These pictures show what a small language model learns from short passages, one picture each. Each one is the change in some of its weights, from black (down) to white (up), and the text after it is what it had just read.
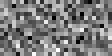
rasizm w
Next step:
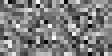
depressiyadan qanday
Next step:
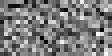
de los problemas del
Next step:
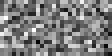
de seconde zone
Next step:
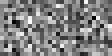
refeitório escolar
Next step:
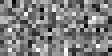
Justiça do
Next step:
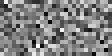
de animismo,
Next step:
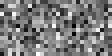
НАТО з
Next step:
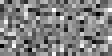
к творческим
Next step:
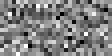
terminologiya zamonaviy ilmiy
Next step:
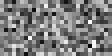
turli shakllardagi
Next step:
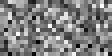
borasida qabul
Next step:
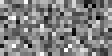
ifoda etish. -
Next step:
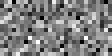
Maktabgacha yosh davri
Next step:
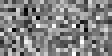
méthode fortement
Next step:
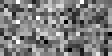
con el logotipo
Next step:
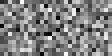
for foresters
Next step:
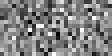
также формирования психологической
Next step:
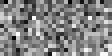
Esse desenvolvimento constante
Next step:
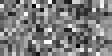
ketika harus
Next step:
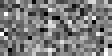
que los propios
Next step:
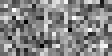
tema Extensão
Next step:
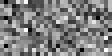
Bunda kasal
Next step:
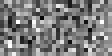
merece la
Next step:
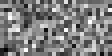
care formează o
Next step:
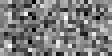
feminina na
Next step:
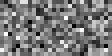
the body.
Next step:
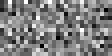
D. R. et
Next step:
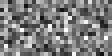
- operatsiyalarni
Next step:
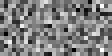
mas também pela realidade do
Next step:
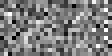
pode contribuir para a
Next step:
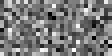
de. *El
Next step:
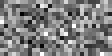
bu o'zaro
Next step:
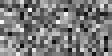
ishlab chiqarishni
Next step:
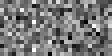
нее [роды
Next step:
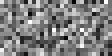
provisão de
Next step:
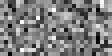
belgilab beradi.
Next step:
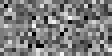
New York,
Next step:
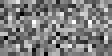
(ALA), un
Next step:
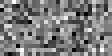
zielnych, a
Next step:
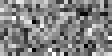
ist dann schon eine
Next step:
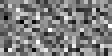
sendo relacionado com outras
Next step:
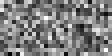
traços, pois,
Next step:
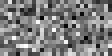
outras palavras,
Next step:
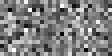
sifatida O'zbekiston
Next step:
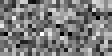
Bu bilgi,
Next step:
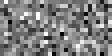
и Приазовских
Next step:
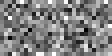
recherche à savoir
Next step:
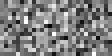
Faculdade de
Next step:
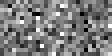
Благодаря информации
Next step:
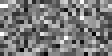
de ideias e
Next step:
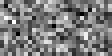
mavzusidagi Respublika
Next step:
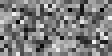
oshirish maqsadida zamonaviy
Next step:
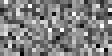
service sector in
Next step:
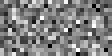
and fractionation in
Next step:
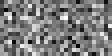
brasileira de educação
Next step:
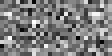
muito precária e
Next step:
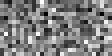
sino también la salud
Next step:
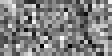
că Republica
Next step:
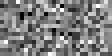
tushunib esda olib
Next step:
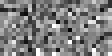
студентам с
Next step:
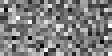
в різних
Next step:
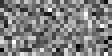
para ser un país con
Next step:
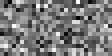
penting" yang
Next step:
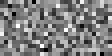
etilgan o'ziga
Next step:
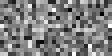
в сфере бюджетного
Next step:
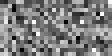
qudratga ega
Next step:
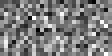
study "performing
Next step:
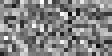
a término
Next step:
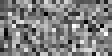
through interdisciplinary
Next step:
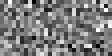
crescimento significativo para
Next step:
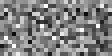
o'ziga xos nutq
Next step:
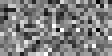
компонента, що
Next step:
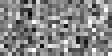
seguintes dados
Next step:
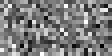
kelsak, inson
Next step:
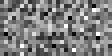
sociedad. Una
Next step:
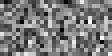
evidenciaron mejoras
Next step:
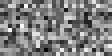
ólim arası,
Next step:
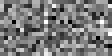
enhancing social
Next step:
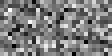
desde aspectos individuais e
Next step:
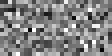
positive au seuil
